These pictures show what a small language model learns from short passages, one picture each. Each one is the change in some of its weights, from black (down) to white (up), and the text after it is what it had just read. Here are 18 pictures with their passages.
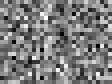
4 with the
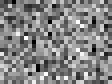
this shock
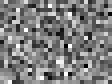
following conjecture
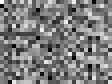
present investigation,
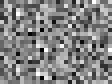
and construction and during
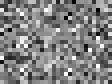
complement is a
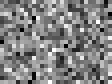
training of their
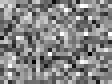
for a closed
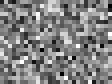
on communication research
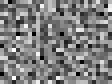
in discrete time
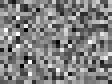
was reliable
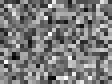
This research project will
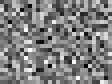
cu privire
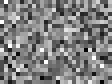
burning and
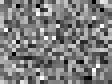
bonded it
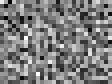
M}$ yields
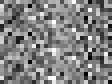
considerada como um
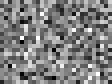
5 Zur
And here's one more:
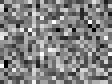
perspectiva que
